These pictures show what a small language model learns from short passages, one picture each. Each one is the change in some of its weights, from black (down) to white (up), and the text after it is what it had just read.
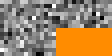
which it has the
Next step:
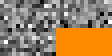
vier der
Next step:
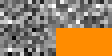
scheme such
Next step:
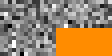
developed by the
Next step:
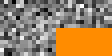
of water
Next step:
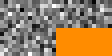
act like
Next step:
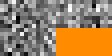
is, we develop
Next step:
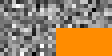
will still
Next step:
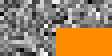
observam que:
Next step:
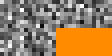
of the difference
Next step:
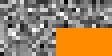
set. To be
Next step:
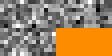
It hence can
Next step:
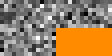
logica del
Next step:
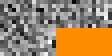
can utilize
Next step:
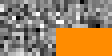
addition, the
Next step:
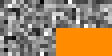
content in their
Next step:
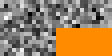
interacting with
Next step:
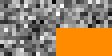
simulate the
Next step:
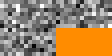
limits on
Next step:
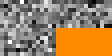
From the
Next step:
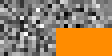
of Food &
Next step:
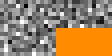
because they were
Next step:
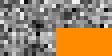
is the ware
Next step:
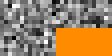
states in the
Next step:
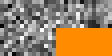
the solid and
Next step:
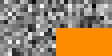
is presented
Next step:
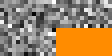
heaters is
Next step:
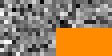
different geometric
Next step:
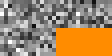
two simulations
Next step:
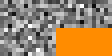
of study participants
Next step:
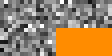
study, and
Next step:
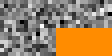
only with images
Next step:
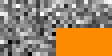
were refined
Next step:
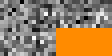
nito ay
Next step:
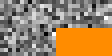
are necessary
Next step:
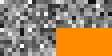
eram considerados
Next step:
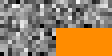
We conclude
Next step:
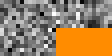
the potentials
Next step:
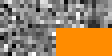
the network or after
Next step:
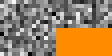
their computer
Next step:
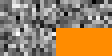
to educate and
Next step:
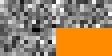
Aerts et
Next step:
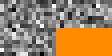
process. The
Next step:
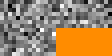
might shield
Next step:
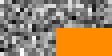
to decide
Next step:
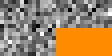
until the present
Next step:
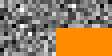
strength Log
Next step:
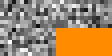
not the global
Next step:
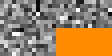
have spatially
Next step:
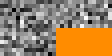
softer than
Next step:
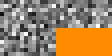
of the problem.
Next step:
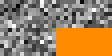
modo a
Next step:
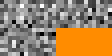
characterized by a
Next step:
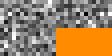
shows up on
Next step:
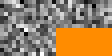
for educators,
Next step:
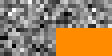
scale $H
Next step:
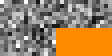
and M.\
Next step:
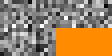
and family
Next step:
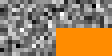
need to send
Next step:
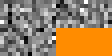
is almost
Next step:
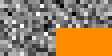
slits into
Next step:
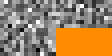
of the study,
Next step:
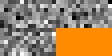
It thus
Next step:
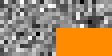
as was the case
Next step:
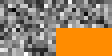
term in the
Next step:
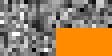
the selected
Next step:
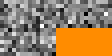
three and six
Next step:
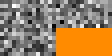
stress that the
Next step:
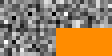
higher data variability
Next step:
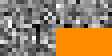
from the proton
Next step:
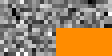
After three
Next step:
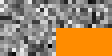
não se
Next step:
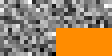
região e
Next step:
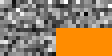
an upward
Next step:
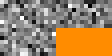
R$. It is
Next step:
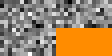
students start the
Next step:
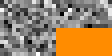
depends on the
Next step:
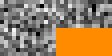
for special
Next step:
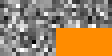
correlators in
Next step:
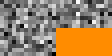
raw materials
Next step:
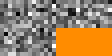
recent events
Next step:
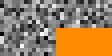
fact that both
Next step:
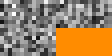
and heating to
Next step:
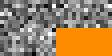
description is
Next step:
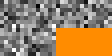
see that for
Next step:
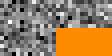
system that improves
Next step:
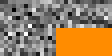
centers of
